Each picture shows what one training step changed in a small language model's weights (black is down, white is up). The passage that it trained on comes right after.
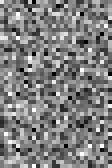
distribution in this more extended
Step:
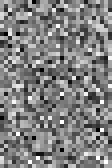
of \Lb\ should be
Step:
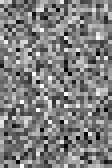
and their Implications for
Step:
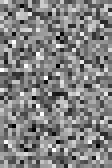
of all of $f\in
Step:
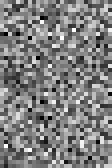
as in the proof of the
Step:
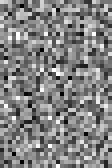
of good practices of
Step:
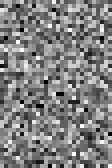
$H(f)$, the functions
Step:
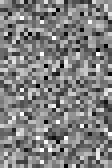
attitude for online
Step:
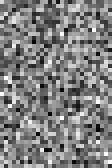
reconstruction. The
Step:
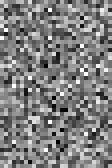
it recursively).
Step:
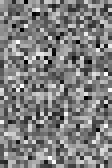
Other countries may
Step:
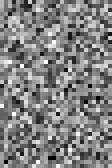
area estimates for the
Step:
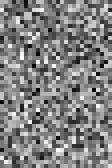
is the generalized matrix index
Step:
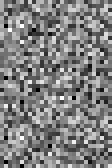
were calculated following the
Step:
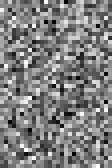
constituent of water
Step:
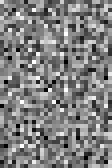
tertiary education – who
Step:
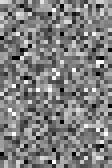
of Mind" where he
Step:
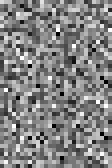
of conditional probability during the
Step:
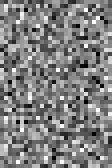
graduates pursuing
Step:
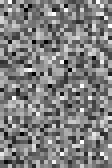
root of an integer N
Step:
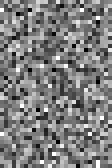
source magnet is
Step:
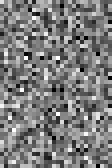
options over time? How
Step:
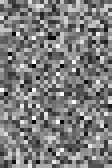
the selection of $S =
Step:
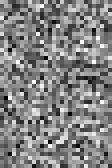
the floor. The energy
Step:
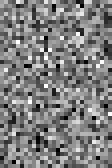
(or online application)
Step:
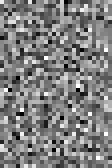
work, (3) that is
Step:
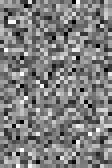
applying Lemma 23,
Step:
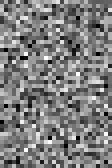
| INOUE,
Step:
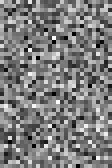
not used in 31 cases out
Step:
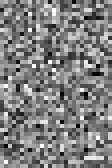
in the pancreatic
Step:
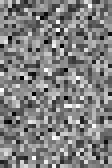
normal engine operating
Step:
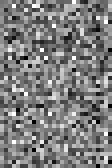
notably Cicero,
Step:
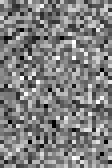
the separation process, high
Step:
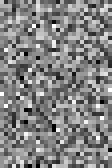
most optimistic technological development
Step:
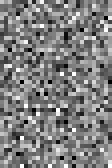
method compares similarity of
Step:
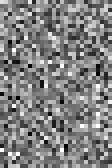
in the average value of
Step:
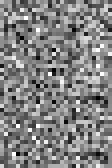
be a fibration of
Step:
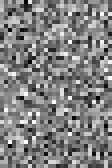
are essential components in
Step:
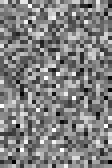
the number of speakers
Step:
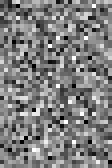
noradrenaline in
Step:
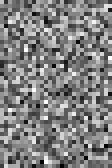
associating its solution with an
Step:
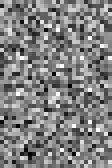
$2,$ this proposition
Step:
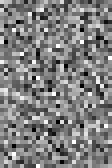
and every $x\in
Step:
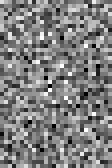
in education between the most and
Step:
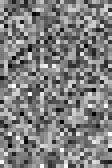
was the task?
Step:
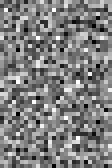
flag manifold
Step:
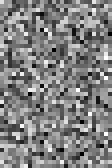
course, the mean
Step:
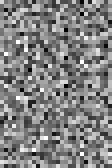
security of IoT
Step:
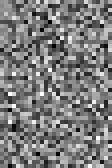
Robinson, and
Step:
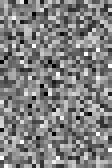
The total of dense
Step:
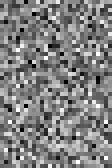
Reporting Items
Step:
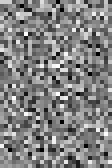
of Minerals and
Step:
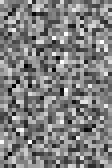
cluster, while a data
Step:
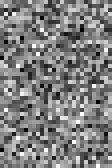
prevention were presented,
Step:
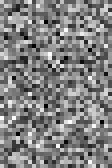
strength of the
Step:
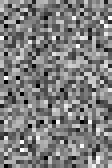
image); they may be
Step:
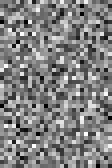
grass silage with
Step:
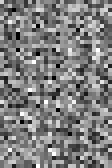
finding the high probability
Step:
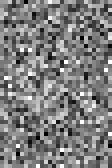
New Zealand }
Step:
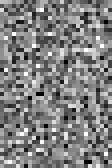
and families and may
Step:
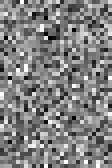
Let us drop the
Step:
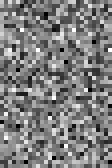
narrowed channels
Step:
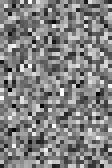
case study in India.
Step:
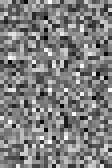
Next, we assigned
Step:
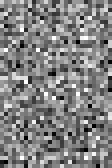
by surface ploughing
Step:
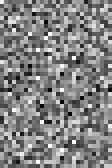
superposition. The system is
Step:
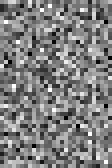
4.5, with differences
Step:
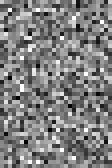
system of linear algebraic equations with
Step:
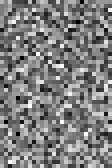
operators of the 3-dimensional
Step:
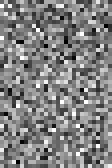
{\it Is there a
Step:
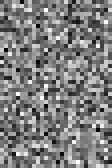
+ \kappa B \quad
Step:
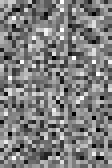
kinetic theory of
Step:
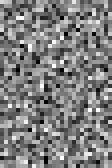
for years to come,
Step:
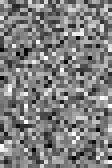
the historic work of
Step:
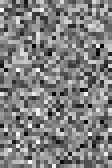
is important to remark that
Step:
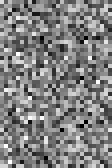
move and the direction
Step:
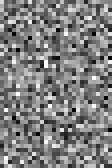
reflect its role as one
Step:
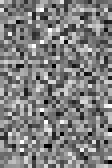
and assessing visual
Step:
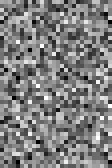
density is close to
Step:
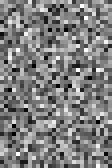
g_i.$ This is
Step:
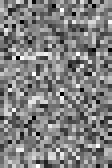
men and $2n$
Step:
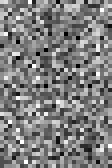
in particular' follows, since
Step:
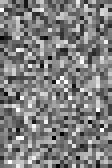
is sparse, as there
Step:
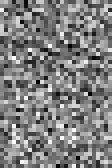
is the Green operator of
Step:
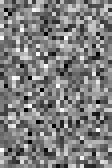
uses a notation like
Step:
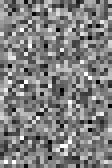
Union's Horizon
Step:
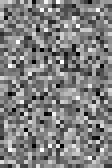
if and only if it converges
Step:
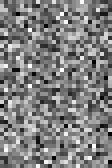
this deliverable, we
